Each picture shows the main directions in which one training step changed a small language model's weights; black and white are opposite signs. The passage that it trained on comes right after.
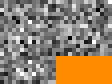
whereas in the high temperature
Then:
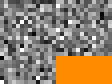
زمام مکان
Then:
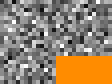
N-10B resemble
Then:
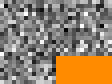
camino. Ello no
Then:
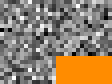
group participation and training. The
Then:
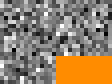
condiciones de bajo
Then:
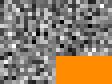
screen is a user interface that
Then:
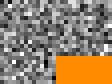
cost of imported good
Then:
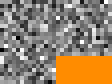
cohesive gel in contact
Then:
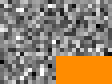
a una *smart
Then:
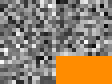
value. In our framework,
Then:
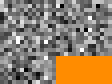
destacando a falta
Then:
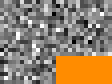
Xulosa qilib shuni
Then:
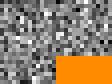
bilan kotirovka
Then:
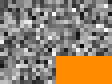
trajectory that
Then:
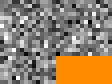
Termiz shahrini
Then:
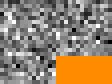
relies on the interaction between
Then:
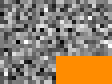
better insight into the
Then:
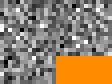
vitamins and supplements,
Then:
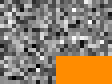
calculations Most features of
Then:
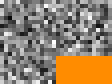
designed project structure, we have
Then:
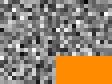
the results and approved the
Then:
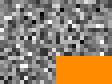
distinct runways -
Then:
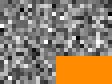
many diseases and alterations
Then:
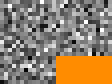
a public health emergency international
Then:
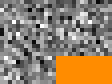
3. Welch
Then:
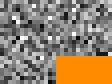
such as charging
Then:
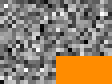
tidal height and
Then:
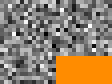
foundational traits,
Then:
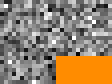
одного проекта
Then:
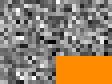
Statistical analyses revealed
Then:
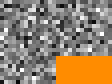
aytganda zamonaviy iqtisodiyotda
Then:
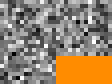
19,41 mg ni tashkil
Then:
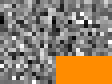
Aspects such as if
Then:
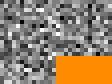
a gestão compartilhada
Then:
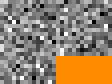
(GeneProof PCR
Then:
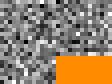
ambiente onde será
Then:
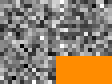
course of adaptation. The
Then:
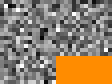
Европы, а
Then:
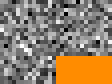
to Acidity of the
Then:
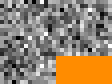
seven of the samples
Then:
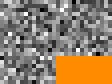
та гіпотрофії
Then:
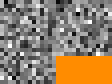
Agar valyuta
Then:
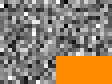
undamaged grains
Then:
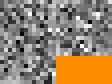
Investigation of the
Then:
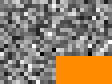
degree of protection offered
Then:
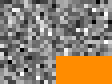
contexts. In fact,
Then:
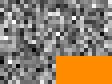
can also directly respond to
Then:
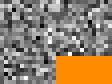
the traditional rice transformation
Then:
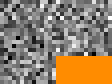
and the possibilities of
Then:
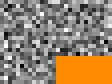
One of such solutions is
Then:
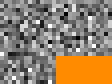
institutional policy? If
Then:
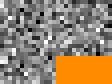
realizaron varias
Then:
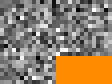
international trade system.
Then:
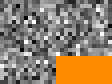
route for drug delivery
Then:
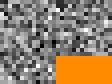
in this case, are
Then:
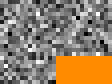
reviews concerning
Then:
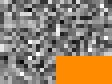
this system is to make the
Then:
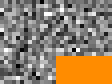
para amenizar tal
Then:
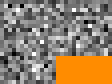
* Over variabele
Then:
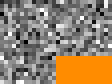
class with an inverse functional
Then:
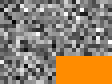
of WUR: WU
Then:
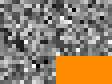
at adapting management system for
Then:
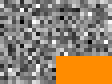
chiqarishning eng katta
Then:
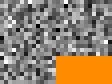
study, subgroups
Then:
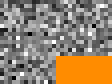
converters has interesting
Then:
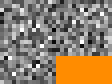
from scratch, while
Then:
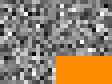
1 dari 10 masalah
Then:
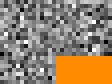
low modulus approach had
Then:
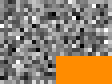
rivoji xalqaro bank va
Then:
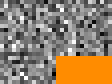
exhibited a decrease in
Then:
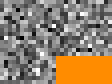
progenitor of such
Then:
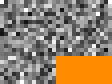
application view, (b)
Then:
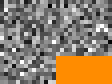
*Natural Science:
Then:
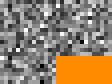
ninguna originalidad,
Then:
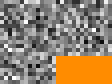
cannot uphold a
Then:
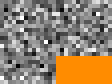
comes as tablets and
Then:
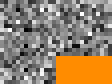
considered in the work.
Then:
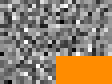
a digital transport ecosystem
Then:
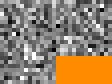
deterministic ETA to
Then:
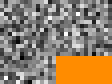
with and are treated for
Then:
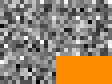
morphology of the lower
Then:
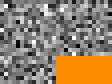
на формирование новых
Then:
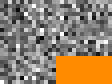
et al.⁶⁷ and
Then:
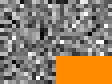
of research assessment approaches. -
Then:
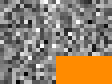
within the 27 structure for an
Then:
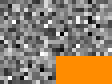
cibi con cui
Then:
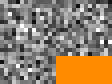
possible to check when a person
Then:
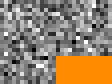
is the 'New
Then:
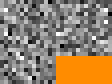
tamanhos da
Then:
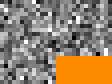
Polish Biodiversity Information
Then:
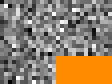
(из корпуса
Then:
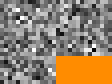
guruh jo'jalari
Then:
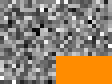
providers and the food
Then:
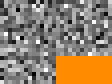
el traslado a
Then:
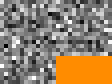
can use NPs' strong
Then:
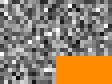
in compliance with the Economic
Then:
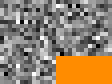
5 minutes, plus
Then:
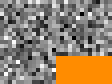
Revolution: How a
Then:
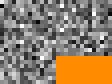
underpinned by the
